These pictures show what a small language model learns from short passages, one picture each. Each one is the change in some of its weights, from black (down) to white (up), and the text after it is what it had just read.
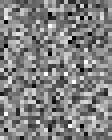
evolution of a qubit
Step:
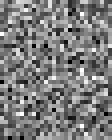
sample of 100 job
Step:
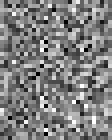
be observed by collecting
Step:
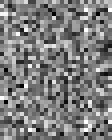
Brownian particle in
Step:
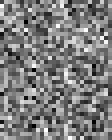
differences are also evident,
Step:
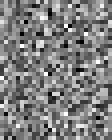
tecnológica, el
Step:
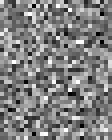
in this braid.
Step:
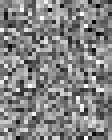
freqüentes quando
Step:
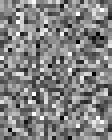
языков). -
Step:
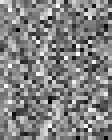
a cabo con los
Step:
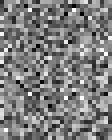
candidates are required to be
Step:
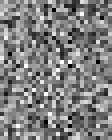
of the two-dimensional
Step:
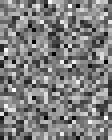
In addition, the temperature dependence
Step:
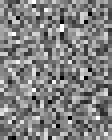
if the geo-level
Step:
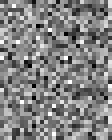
from this work. The
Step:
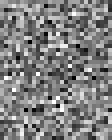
which is the intersection of
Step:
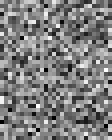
integral. To see how the
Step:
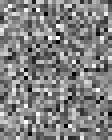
$\cC$, for every
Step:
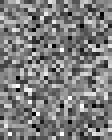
aloqalarni tashkil etishning
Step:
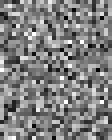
Note that the Fan and
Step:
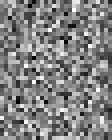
(\ref{sigma}). To
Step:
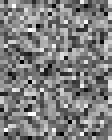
starburst. The absorption
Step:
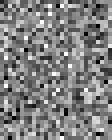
grau de importância.
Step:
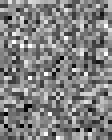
declension) and
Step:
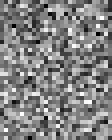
the UV pulse interacts with
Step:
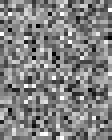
for higher densities. The reason
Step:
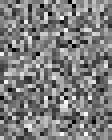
for Extreme
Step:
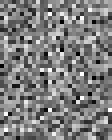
teknik pengukuran
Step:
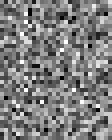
+PL; reduced
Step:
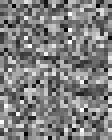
diffusion. In conclusion,
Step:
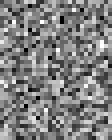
una riferita al
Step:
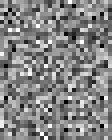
of baryon resonances due
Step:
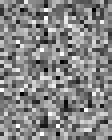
the time being, as just
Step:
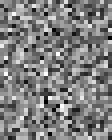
parity of the spin
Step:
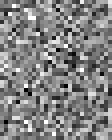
of this paper. A first
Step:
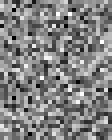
the same phase (unlike
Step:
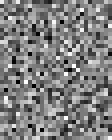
включає обласний
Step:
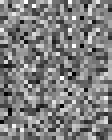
study of massive PSCs
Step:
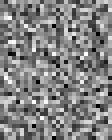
Sec.III. In
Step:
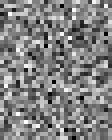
resulting in a total mass of
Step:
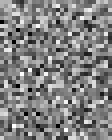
that such a scenario was only
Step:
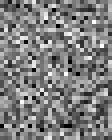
called signal and idler.
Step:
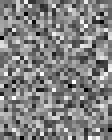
muhim vositalaridan
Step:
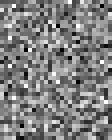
Perú fueron
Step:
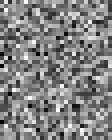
tadqiqotda mavhum
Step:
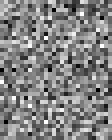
of the particles**: wave
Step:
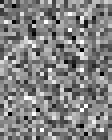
of pixels. In
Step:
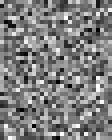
Esnaola M,
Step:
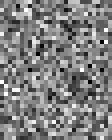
Either remedy still
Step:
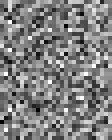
pulsators are plotted
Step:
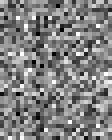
korumak için
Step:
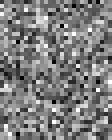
texto integral das Leis
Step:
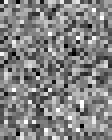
introduce a set of challenges
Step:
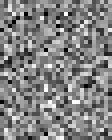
can obtain either UV or
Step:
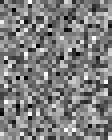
fețe ale
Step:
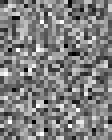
materials with a small lattice constant
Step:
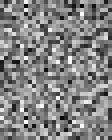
the connection between them,
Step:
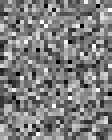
zero for large z, consistent
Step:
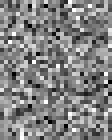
individual stellar properties. The
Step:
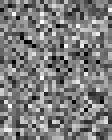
cuidadores primarios por
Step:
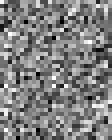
chama a atenção
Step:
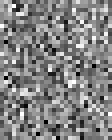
is a modest $\sim
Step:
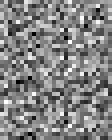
evento primário de
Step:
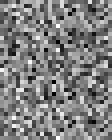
agreement between the 1.3
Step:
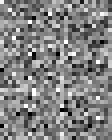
quantum gravity}, \prd
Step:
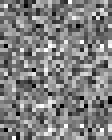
rectangular unit cells
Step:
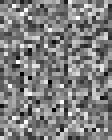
data collection process is
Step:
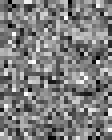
surface. Paweł
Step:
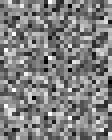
In parallel, the original
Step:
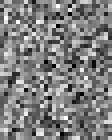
for the arbitrary polarization of the
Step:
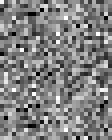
$\tilde m_n
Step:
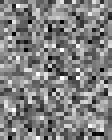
Interpretación :
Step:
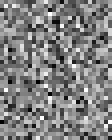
irregular waves. Figure
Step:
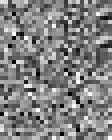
Bul monostix
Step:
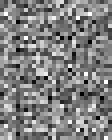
un mundo mejor del
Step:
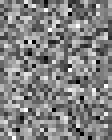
each of these virtual
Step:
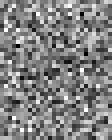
and high energy injected
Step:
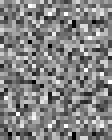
nosozlik yuz
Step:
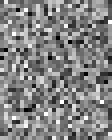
geometric cutoff, we
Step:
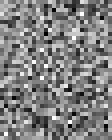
of the initial state, the
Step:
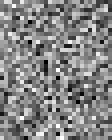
the mass of the heavy
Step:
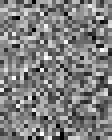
evaluated with the dispersion approach and
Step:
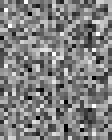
oldingizda shaxsiy
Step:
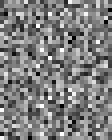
two different behaviors can
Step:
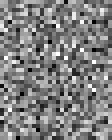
ishine aladı.
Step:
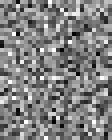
loop orders when
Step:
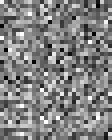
a tedious,
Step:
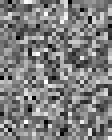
each band. Therefore, we
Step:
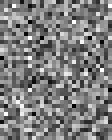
interesting formula relates
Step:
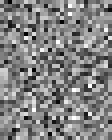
identical between the three.
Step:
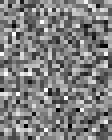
statistical errors can help assess systematic
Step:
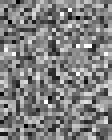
focused loss} If an
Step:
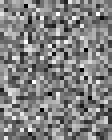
the Balmer decrement
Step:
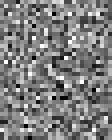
detection loophole and
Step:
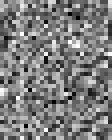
both galaxies, the method of
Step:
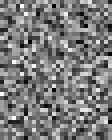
MEG II}},
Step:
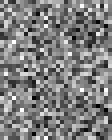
50\% increase of the fit
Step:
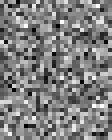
qilingan. YOLO
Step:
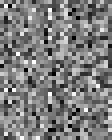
measurements and the theoretical predictions,
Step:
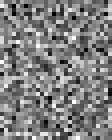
to the same individuals
